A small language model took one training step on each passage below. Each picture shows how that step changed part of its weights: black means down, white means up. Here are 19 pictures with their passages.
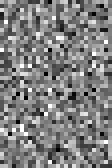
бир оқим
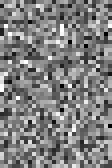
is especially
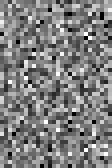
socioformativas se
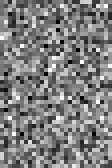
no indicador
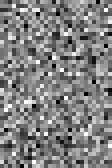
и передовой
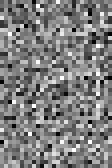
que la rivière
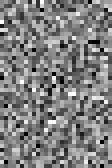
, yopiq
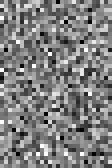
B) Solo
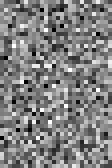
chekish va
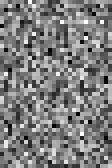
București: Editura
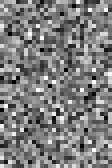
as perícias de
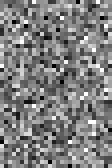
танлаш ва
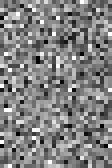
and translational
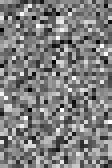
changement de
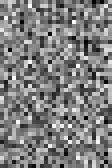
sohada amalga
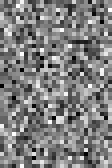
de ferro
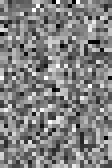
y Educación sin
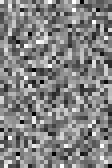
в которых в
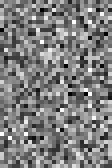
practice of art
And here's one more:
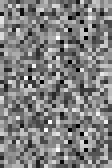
في النقد
